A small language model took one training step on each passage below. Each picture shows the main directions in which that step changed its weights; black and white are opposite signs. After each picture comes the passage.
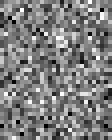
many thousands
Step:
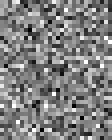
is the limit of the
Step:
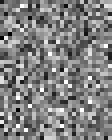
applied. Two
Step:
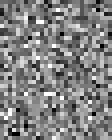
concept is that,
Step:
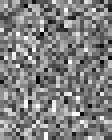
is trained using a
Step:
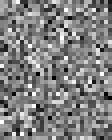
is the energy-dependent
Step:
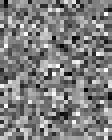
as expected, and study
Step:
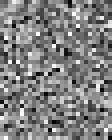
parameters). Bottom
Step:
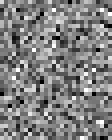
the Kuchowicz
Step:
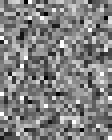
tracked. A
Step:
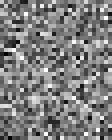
0\rangle$ will
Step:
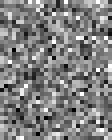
the excitation is
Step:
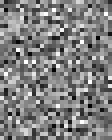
which emerged in
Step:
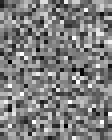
a very high hit rate
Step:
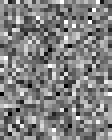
is to say, both
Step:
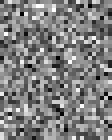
in the metastable
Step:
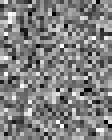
by the unreliability
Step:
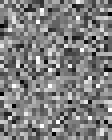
and the kinetic energy
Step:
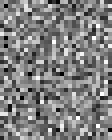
by overall binary
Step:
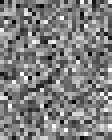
be avoided if
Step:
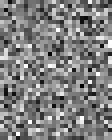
that in the SM,
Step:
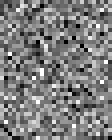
field strengths were
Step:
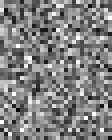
cases, the first
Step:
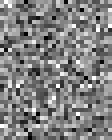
potential will be either
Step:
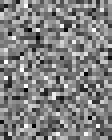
states in Nambu
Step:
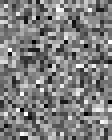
the expanded cloud
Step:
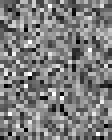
Se atoms.
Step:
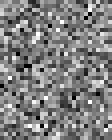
K)$ tags the
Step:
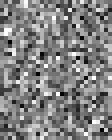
splitting will
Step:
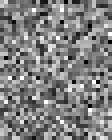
a wavelength.
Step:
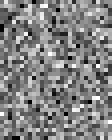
robust methods to
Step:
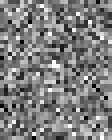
represents the outline of
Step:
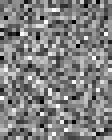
realized experimentally and
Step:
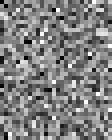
a pure coherent
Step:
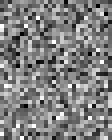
nonzero spectral
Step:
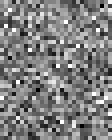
phase transitions without
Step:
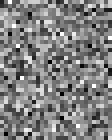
to the TFD
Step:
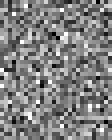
according with the
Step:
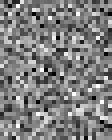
identification. \newblock
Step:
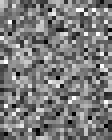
the second example $f$
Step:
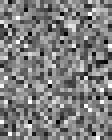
out, so that we can
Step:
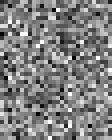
finite path, a
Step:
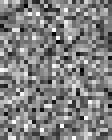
is considered as an
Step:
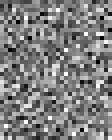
particles are nonidentical
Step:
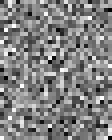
different to that for $\theta
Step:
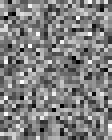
corresponding Hamiltonian
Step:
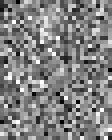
hypothesis with
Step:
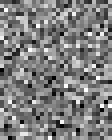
and Duplicate
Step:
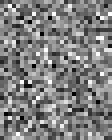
Peter J.
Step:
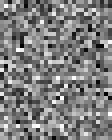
in the beginning at
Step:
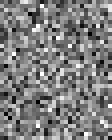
The former differentiates
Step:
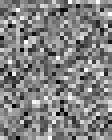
H_3$ with
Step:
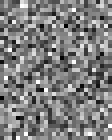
fields $B\neq
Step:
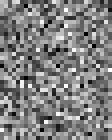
is a good parameter of
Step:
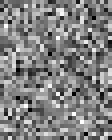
this section we will describe
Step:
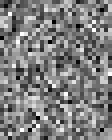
cross section is split
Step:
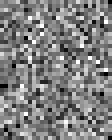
you are free
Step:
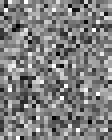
occurs at each
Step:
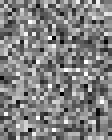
however, where there is
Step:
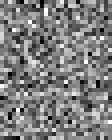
p modes to visible
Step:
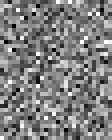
of crossing points symmetric
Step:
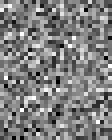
two natural
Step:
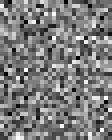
the graphene
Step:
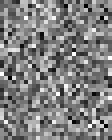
starting sites
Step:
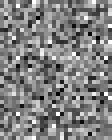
shows the ejection of
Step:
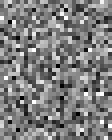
and $v_b$
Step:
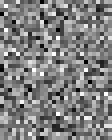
different from the case of
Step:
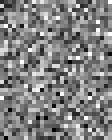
rather important since the
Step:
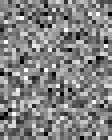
panel) of
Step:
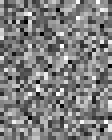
we cannot determine the
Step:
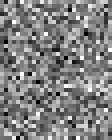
\newcommand {\mn}
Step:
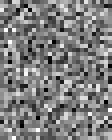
process is unlikely
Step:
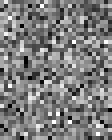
in numerous works
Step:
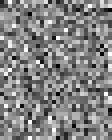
to the changes for
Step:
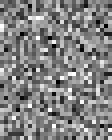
three primary effects
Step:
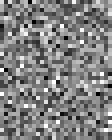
is governed by
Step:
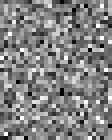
ultra-low power
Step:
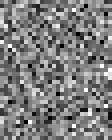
OAM modes.
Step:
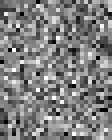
one-dimensional ring of
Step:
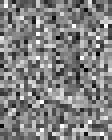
conceive of states that
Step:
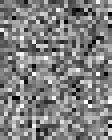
**Figure 2.
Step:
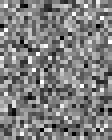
ordered exponential of
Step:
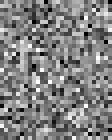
mesh structure.
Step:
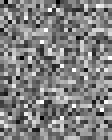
the center of the
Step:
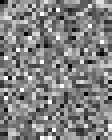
a pixel as a
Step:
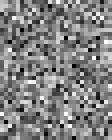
pair of agents and sign
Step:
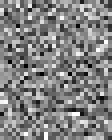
We have constructed a
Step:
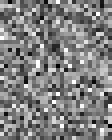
of the two-dimensional
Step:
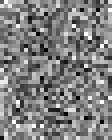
overfitting or
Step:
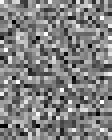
total energy density to be near
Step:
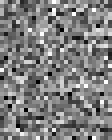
the corresponding PY equation
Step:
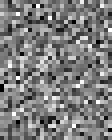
duly analyzed
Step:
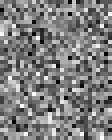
holography measurements
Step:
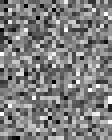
symmetric padding to
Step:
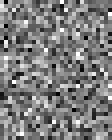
Bloch spheres
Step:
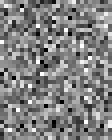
One nice thing
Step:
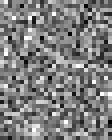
the sine law is
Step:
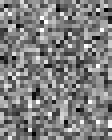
forces, it is
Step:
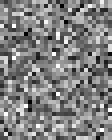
rule, as we
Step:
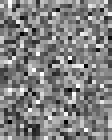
heat theorem is
